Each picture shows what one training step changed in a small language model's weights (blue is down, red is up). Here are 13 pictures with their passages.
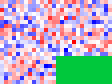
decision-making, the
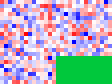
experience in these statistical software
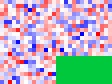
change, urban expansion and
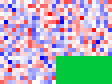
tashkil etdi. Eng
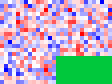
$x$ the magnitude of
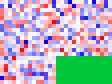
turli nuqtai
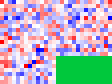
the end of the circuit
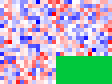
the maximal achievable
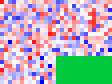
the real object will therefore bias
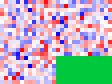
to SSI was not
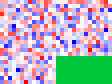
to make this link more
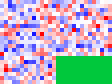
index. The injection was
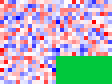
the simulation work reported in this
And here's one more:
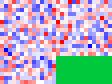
E. Comunicação
